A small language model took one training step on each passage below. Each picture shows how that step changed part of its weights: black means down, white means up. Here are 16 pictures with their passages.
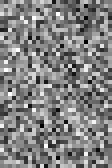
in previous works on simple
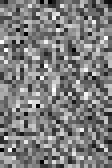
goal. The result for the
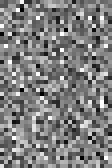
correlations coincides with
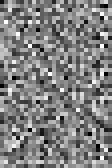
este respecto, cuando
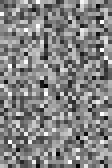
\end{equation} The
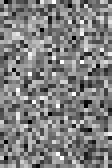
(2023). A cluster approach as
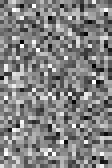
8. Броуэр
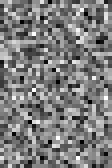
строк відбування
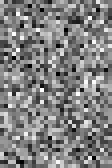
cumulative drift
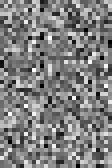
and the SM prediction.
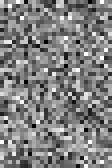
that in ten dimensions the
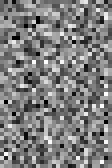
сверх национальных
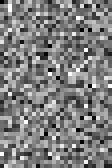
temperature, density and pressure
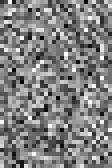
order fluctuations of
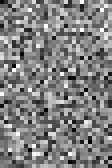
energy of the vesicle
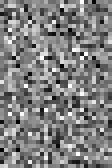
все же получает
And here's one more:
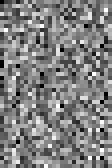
essa prática é comum
